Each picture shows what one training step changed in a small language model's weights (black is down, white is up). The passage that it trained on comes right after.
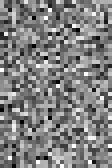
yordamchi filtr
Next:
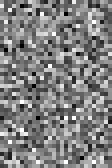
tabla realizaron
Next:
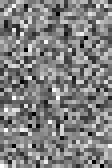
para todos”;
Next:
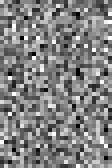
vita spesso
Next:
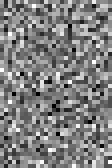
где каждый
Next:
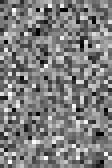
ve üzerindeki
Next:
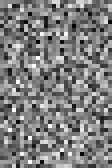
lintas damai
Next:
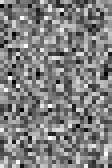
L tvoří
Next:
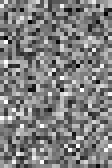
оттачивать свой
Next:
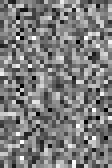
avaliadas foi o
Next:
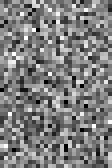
камере чипа
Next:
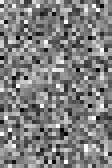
A utilização de
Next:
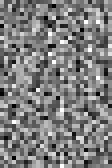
via de winst-
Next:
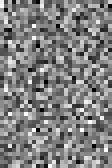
від одного або
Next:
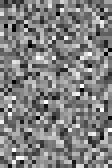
pouvons constater
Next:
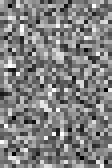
он стремится
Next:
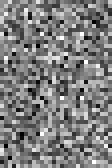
nas noites de
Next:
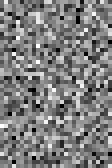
question que se pose
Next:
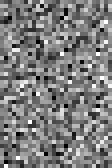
bo'lganligini birgina
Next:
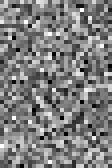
This especially
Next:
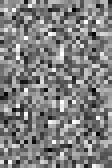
e a promoção da
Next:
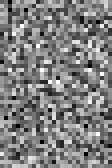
Besides, there
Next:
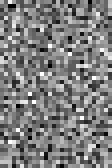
bo'lib shulardan
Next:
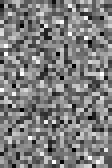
O'zbek tilining
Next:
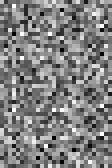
*três fatores
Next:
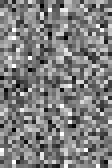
мають різні
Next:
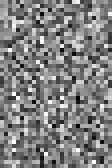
foco principal é
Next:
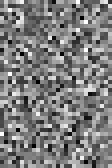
de enseñar a
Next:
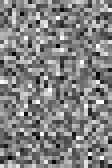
repositorios de
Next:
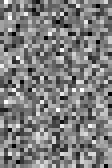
altos costos de
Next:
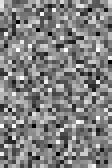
mustaqil sohasi
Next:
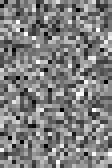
sociedade ao qual
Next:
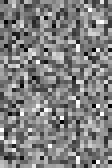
tem fortes traços
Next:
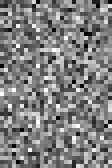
va klasterlarni tadqiq
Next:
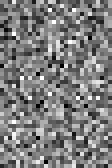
submissão aos
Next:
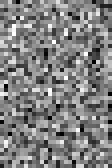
kann daher
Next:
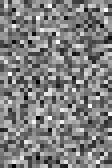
de pesquisas
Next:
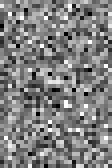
від третини до
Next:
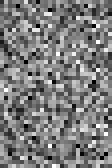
ва бошқа
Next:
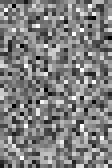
resurslar planshet
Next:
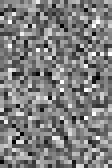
einer wirksamen
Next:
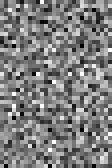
olib borish uchun
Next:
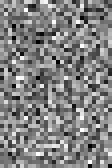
os seus custos
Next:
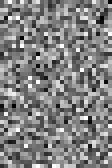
имеется больше
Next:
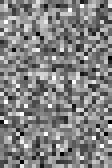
pelve renal e
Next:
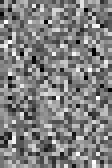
conocimiento, por
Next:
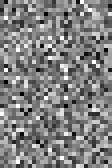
ularning vazifalari va
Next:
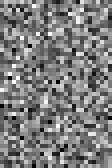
No obstante, el
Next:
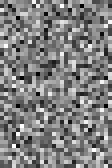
bog'lar sonini
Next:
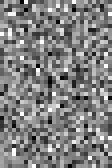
ВА УНИНГ
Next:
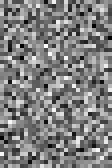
yillik planning
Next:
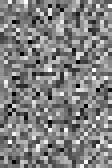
mais une relation qui est
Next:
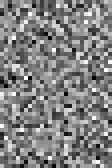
широка и
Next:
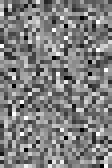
tourism, tourist
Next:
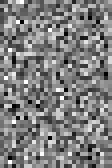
Bengio Y.,
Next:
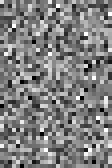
Sprachform) es
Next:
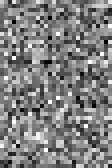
Salovey, P.,
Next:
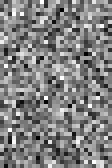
de Enfermagem da
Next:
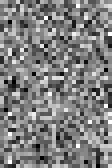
Budapest, v.
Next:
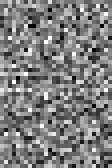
shakli va metodlarini
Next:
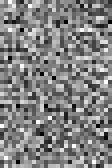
yo'ning ustida
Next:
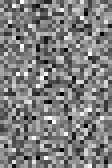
keeles. Meie
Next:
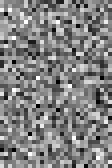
xizmat qiladi.
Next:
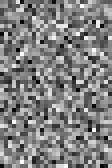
las políticas de
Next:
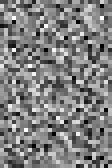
terrenos de lo que
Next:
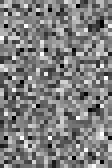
beradi. Ularning rivojlanishi
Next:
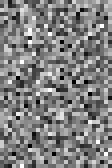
Celedón F,
